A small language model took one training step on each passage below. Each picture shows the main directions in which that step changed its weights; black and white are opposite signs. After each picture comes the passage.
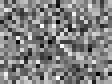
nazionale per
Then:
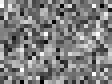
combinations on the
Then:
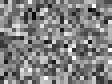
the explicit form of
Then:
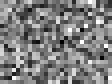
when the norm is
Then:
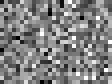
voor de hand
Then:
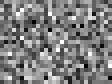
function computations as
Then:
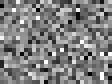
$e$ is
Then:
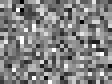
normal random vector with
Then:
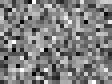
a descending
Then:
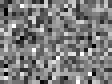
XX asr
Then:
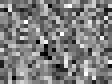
Note that in general
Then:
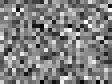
is uniformly sampled
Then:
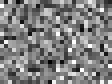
$I$ the
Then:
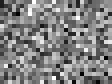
depicted in
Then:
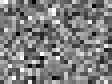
Análisis de
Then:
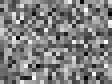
original matrix (this
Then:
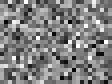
the optimal action is
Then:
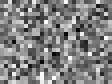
a generalization of
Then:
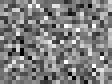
qator boshqa
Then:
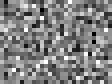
condition or conservation
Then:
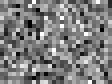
Al principio
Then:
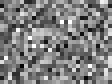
the uniformization
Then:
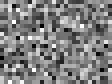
con le tre
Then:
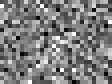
0$ can we
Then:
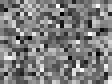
talablaridan biri
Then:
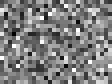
index one.
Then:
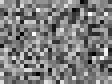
conditions were derived from
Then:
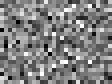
made only for the
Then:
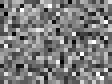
$\beta$ by
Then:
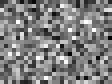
for Nonlinearities
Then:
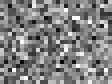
opposite conclusion
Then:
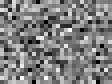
with a linear argument
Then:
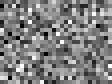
de verkoper
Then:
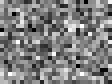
alla loro
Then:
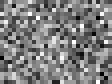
Proses ini
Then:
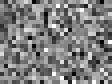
20 anos da
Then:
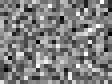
the Real
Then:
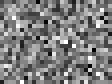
One of the
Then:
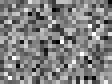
\item Introduction
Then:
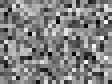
contained in the representation
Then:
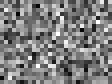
regional development,
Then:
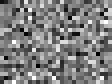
clave El
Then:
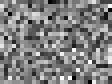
компонентов и
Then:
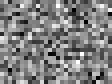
avlod uchun
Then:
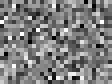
between compact Riemann
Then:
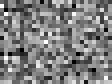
if $Y$
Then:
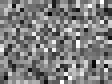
is long range and
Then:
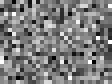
подані до
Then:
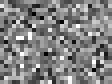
asymptotic average log
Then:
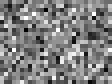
of exploration
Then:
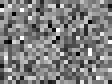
clique number}
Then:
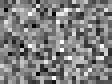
natural numbers and is
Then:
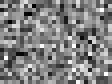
this case, the
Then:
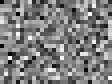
our experimental
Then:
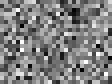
tizimi orqali bir
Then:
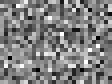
infinite summation
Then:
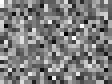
on parameters. A
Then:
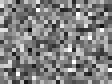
z)$ is the
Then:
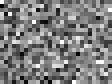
from a theoretical
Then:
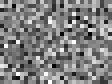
uniformly independent random variables
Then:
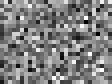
В заключении
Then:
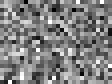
tube about a
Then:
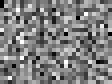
una frecuencia
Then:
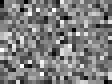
gelen toplam
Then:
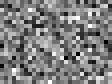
infinitely many periodic
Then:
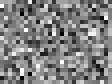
bounds on two maximal
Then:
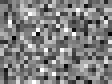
and in Figure
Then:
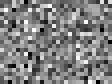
iqlim va
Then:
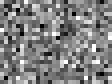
gradual de
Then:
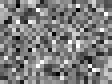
the energy is
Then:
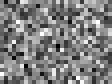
the algorithm for
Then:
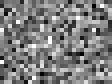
largely dependent
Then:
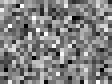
et outils
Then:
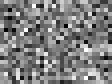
о работе
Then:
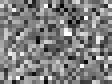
which help to deduce
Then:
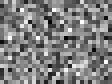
are variables,
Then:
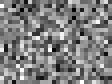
aim to improve
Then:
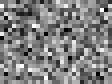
onto $\beta
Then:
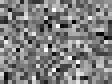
is a special type
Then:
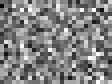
isomorphic to the
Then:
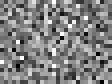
utilizando una
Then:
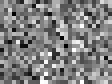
так и за
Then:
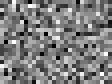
simple root decomposition.
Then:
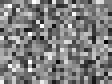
de grupos por
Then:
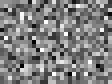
o nome
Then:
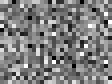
following key conditions:
